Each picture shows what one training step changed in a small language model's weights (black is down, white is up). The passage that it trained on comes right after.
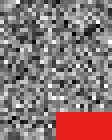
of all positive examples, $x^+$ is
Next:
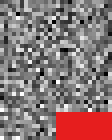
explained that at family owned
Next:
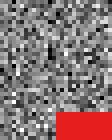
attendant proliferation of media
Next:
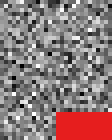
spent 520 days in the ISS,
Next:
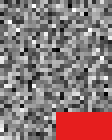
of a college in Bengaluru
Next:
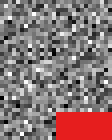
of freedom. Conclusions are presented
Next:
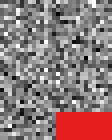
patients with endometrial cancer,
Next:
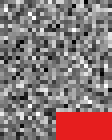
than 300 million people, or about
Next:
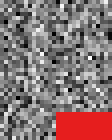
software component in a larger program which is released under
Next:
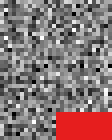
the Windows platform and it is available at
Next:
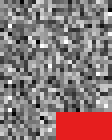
column density, the panel is showing the
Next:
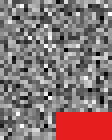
be different from an ordinary three-quark
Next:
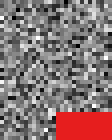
&= \epsilon \delta_{ab} +
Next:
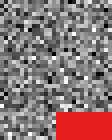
we propose the new aspect extraction and
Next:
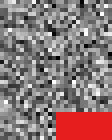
to the E-W CO outflow, though the
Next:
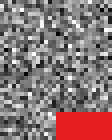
Duffing Map-based chaotic
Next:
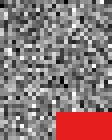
was reflected in simultaneous salinity
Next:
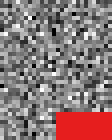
corporation to create, share, and
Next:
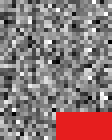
simultaneous methods such as Shamir
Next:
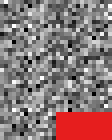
interactions [6]. Methodology. The
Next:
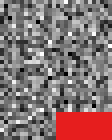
India a digital India. Research Methodology
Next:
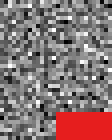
The absence of a common process unit makes it
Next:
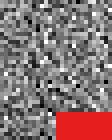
and multiferroic properties [1],
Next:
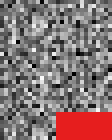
University of Mysore, Mysore,
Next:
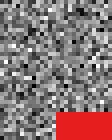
so, we are realizing the old program of
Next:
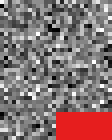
are unable to run the model for the other two
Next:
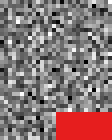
leading to higher cleaning efficiency [7].
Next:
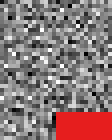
was recorded at 2 h post-DOX
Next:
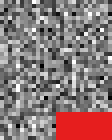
due to effluent discharges from the
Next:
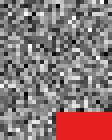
the value of ammonium sulphate as
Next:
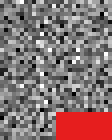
mathematical concepts more tangible,
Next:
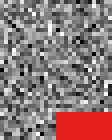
This implies that, as preliminary step, for
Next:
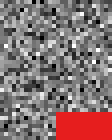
The half-integer quantum Hall
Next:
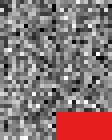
relation becomes \bbe{fcomm}
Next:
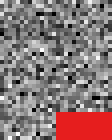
energy data omitting some observables. }
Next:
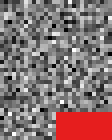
different imaging modalities allowed us to
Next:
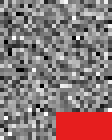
measuring pricing capability. However, in
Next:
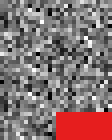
$\oop{o}$ that match
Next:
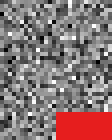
under the same conditions (for RNA sequence
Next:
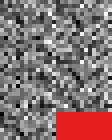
Journal of Business and Management Research*,
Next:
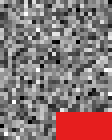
effectiveness of solutions such as digital archaeology
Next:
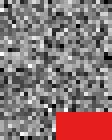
success rate drops to 50%, since only a
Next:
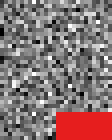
the same plot. The optimization and the training of the
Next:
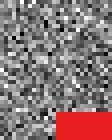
brand new products. The process of creating
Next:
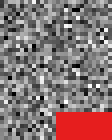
the corresponding dark filed image and (d)
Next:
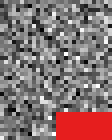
users familiar with the Python
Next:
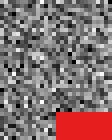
Monitoring Controlling of the Project
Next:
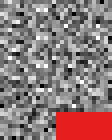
pre-construction deformation. At this
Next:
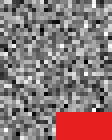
However, the effects of similarity may vary depending
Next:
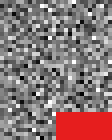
of economic growth, labour force size and participation
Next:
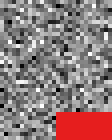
decreases. We also computed the variance
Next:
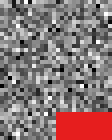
carefully peeling off the
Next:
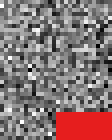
will have to answer a number of
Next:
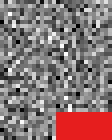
mean), typical of halo globular
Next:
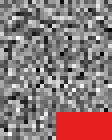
research effort has been made in the past to
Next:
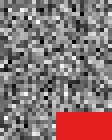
every anchor point) in the 3d space
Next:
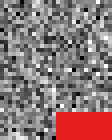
which immediately decay by emitting light
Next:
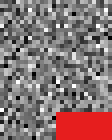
deviation, SD, computed from the two
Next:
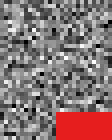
a tool to run and deploy on different
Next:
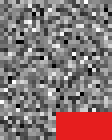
long history. As algorithms and hardware have
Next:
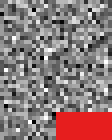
that they had signed in 1522, and
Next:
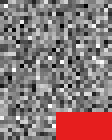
subgraph in which each vertex has at least
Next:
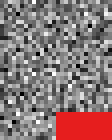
the same E and the events would suggest a
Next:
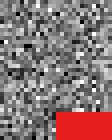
Within the neutrino oscillations framework, it is
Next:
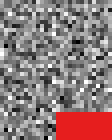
indicates that top management moderates the relationship between independent
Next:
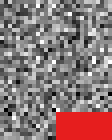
calculations were performed using the Vienna Ab
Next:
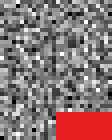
of knowledge generation and transmission tasked with the responsibility
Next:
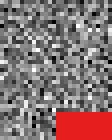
was in three rounds covering the
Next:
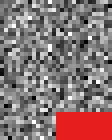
Dolan technique process on a Raith
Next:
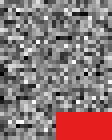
field is equivalent to crossed electric and magnetic fields
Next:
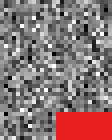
Abhishek Kumar²,
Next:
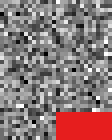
due to the lack of scientific information,
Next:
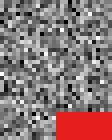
Throughout the text, natural units are used
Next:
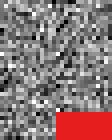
to construct a signed distance field,
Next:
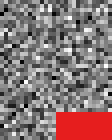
agent. ## 2 Experimental
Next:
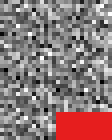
[3] have traditionally been employed in
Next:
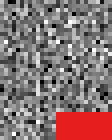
this formalism affords an efficient and
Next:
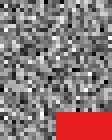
humble man, a mortal - the
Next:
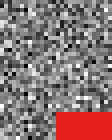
were all well up-regulated in the
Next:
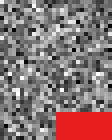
case when the target space of $A$-model
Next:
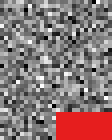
a 1 kW flame for 120 s and
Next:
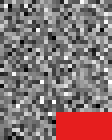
summarises the type of algorithm, internal and external
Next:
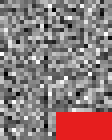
between stations are independent. Since wind speed s is
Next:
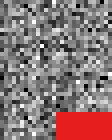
closed form expressions. Then ignoring the
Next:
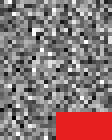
using bare nucleon-nucleon
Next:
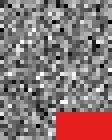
employ an exhaustive search of all the
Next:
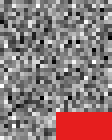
These versions are made available to researchers
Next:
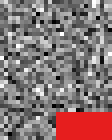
seeing, extinction, sky
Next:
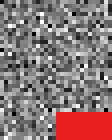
this is not an absolute requirement.
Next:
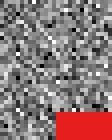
the direction of scale or frequency shows a high concentration of
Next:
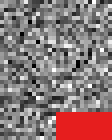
classifications. Meanwhile,
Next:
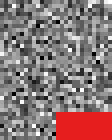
Applications in the Middle
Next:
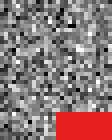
Identities: The Real Me”
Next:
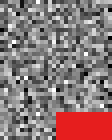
least upper bound on $P_{D}$ is then
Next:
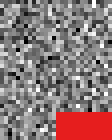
However, the utilization of OA leads to the
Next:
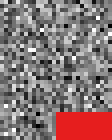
particles and vacancies are homogeneously
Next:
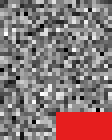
declares that, despite being
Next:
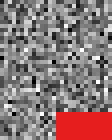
low temperatures, the distribution function may be assumed to
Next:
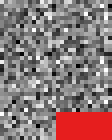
the SALT2 training data. The effect of
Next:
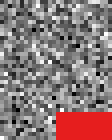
upper limits derived by assuming a power law with
